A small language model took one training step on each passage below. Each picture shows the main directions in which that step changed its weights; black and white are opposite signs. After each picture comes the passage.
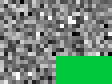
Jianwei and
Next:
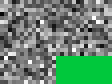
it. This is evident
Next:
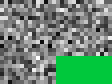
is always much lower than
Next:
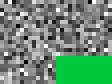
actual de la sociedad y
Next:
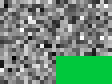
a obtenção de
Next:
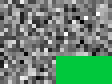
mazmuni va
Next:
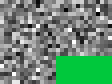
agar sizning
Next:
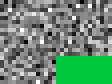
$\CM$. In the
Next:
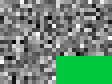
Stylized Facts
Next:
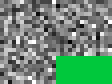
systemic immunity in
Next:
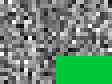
organisationnels à partir
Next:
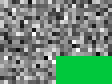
pyramid basis functions
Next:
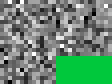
ligação com a sua
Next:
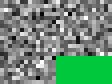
emas, balki
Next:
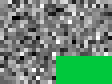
retiniana. A
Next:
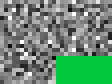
{\bibfnamefont {H.}~\bibnamefont
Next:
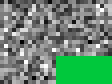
for a two slit experiment
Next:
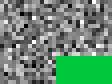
iterations and very long
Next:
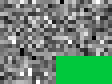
contained sufficient implicit
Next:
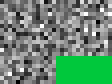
physically motivated constraints.
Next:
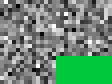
mas algumas não
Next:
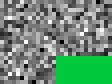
sistemática. **Rev.
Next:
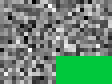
und in den eigenen
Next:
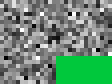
It can be easily seen that
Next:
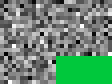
Ekspert tizimlarini
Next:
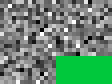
properties of different types of
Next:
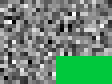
conocimiento que las ciencias
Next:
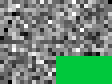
técnicos docentes,
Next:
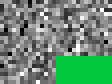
theory of gravity allows four
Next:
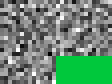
the region of first-order
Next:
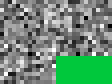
eficacia en el
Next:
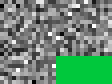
telescopes at the
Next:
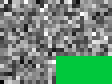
this study are: discuss the
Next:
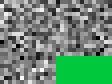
the available memory resources,
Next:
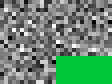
We report the $\eta$
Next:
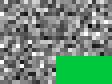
overlap, while the
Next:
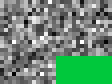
found to be significantly stronger
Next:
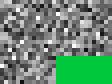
especial, el debate y
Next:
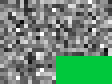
process in Kampung
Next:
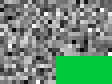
ін.); пекли
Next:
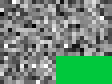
de los indicadores de
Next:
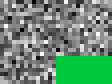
при заключении
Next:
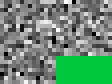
mashg'ulot va
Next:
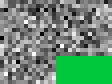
mënyrat e
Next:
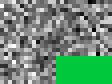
the information essential to the
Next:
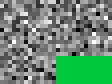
tarbiyalash davlat
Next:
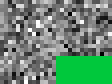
kuniga bir yil
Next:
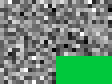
permettant de
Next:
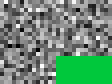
young stellar population and the
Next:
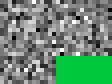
Tentu saja ini
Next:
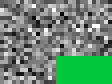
kunda axborot texnologiyalari
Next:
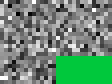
recorded onto
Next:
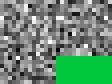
issiqlik va
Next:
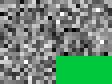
the right-hand side
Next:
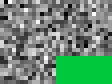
same linear or opposite circular
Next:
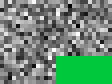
apunta a que la
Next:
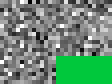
odd components of the
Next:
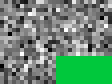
excited electrons are excited
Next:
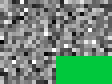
uniform. The last point
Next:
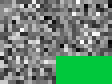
conta” e vão
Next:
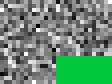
problem of boiling of
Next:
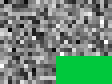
theorem, see for example
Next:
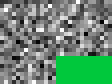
as a benchmark for
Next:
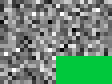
the context of the BFT
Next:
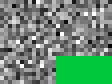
thermodynamic fluctuations and the
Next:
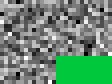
in man-made
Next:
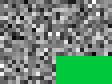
take the refractive index
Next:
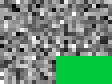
turist oqimini
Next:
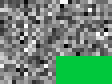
integer, and only a
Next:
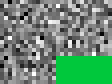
the complication of direct
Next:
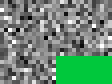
show that additional loops always
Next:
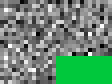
$\phi$ has a very
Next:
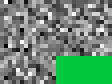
bilan ularni yangilab
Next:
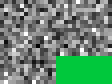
the speed of light. This
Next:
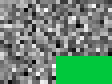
2019 Abstract. The article
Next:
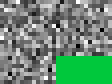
interactions with the auxiliary
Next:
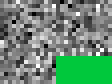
for future measurements, it will
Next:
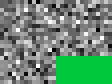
✉ Corresponding
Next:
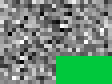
pô-las no estado
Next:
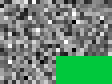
відзначений в
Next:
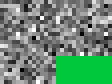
oqsil sifatida
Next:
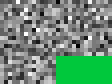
diffractometer of
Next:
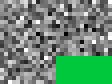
collected charge already decreases by
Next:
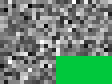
ularning ta'lim jarayoniga
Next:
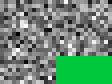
siyosiy sabablarga
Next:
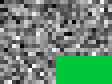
HAADF image of a
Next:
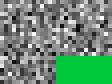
\quad \rho \neq
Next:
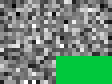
модели яратилган
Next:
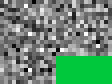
2 que as maiores
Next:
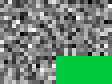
puluh lima)
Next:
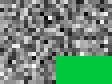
Виявлено 10
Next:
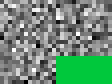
of the self-energy,
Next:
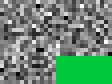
classificando-a de
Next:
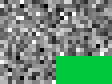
turli uslubda
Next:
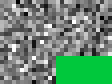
uzme sa sobom i
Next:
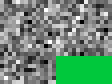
оскільки на
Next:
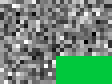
variance-Hawkes process
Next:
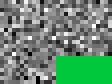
significant negative trends. We
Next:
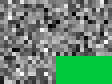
as stochastic. These loads
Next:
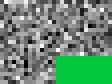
shows that a renormalization
